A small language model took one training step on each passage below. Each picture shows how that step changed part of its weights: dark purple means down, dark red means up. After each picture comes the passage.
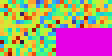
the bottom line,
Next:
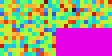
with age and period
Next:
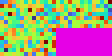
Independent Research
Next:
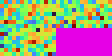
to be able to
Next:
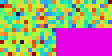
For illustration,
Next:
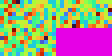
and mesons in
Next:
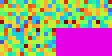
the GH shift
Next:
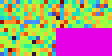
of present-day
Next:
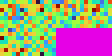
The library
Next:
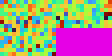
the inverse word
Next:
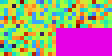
case where we know
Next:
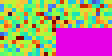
present everywhere in
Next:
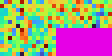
combinations of these components
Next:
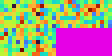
was dictated
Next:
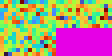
end before the time
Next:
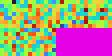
lowering rapidly the
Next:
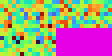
for compressible
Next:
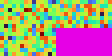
more uniform spectral
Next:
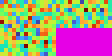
the uncertainties in the
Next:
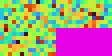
dominated by thermal emission
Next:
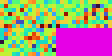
spin $\ell$
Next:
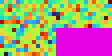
of the emission from
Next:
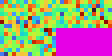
the image fusion
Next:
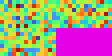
a number of
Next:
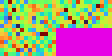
finding of these studies
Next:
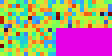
the past we have
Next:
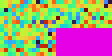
feature of the interactions
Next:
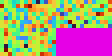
employed for processes not
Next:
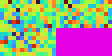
contribution which is
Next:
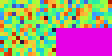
droop gain,
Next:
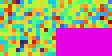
and the background events
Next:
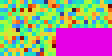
crystallization and
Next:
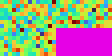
factors of order
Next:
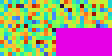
a technique using
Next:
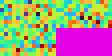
as a function of
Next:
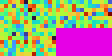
second one can be
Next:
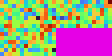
data centres
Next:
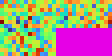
the targeted
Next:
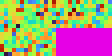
example, the
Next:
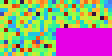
\Omega \rightarrow
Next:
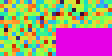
epochs. As
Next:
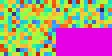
measures, in the
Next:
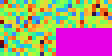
the presence of an
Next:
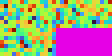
Cooper pairs has
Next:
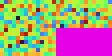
They evaluated the
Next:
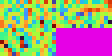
field has only a
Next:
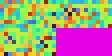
to fit the velocity
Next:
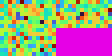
methods. To investigate
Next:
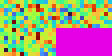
simplified structure eliminating
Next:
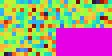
if the linear map
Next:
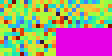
out in some detail
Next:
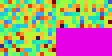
extinction of the sound
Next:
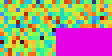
radii, the trend
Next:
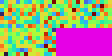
from the example of
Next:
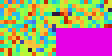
to right,
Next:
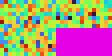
the elastic scattering and
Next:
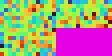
lattice spacing changes
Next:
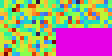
clear there is some
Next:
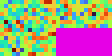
sheet as usual
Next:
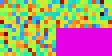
the 6D
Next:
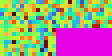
excitation modes in nuclei
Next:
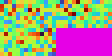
This motivates an
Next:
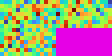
sample, and
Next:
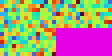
computer time. The
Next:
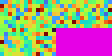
The work of
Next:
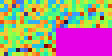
is invariant under the
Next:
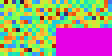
\infty$ and
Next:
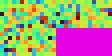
decreasing trend is accurately
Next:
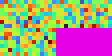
the initial ranked
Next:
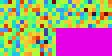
By specifying an
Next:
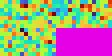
exactly how we used
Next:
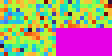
claimed integrability
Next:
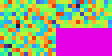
conductivity, which is
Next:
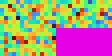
under homogeneous bandwidth when
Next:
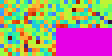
or Cowling
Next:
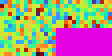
The Forward
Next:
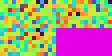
condition, defined
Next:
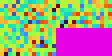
can be incorporated
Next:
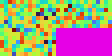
Section 3, we
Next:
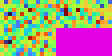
Kinetic theory
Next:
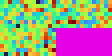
equations of the
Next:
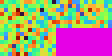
is dominant, a
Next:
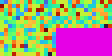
The higher fraction of
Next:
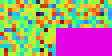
with altered or
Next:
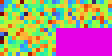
integrated numerically.
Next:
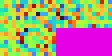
gross gain was
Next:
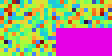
and peak memory
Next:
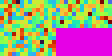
and next to perform
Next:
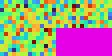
a flip
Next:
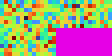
a resource for
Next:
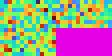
is imposed on
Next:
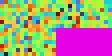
the interface is the
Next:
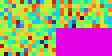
kind for the parallel
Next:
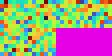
disks or
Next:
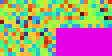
the soliton unstable
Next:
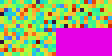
classify a
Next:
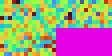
shape, and the
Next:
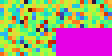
standard assumption in cosmology
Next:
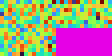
from May 10 to
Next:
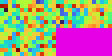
Observations of
